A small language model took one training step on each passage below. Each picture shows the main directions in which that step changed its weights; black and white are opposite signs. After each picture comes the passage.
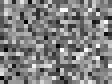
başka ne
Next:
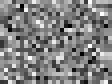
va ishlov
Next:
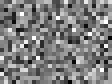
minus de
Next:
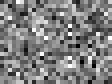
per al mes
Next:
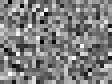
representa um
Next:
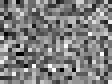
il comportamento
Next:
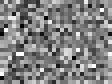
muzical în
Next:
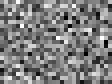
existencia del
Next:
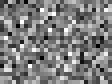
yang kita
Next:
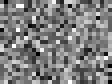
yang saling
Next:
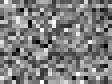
предмети та
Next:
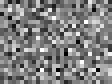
luz de uma
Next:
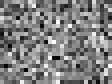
of the rich
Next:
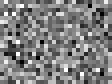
asosiy uch
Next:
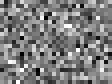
la protection
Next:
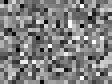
козак –
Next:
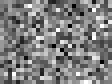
en de arts
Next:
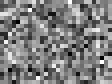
у малих
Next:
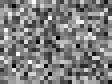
период с
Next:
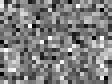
E/A de
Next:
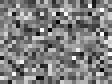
geram danos
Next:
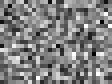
u bir yoki
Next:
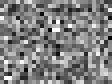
of andere
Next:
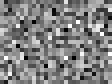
atama menen
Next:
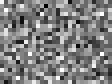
de combate
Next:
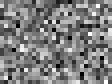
Wade et
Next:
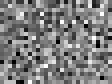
son las que nos
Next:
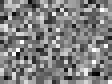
integridade do
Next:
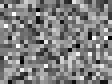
ham ,u
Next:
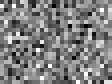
Trata de um
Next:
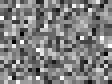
desde el
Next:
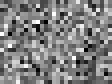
un menor
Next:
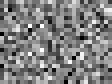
va Shimol
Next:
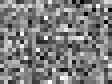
constituie o
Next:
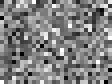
ustoz —
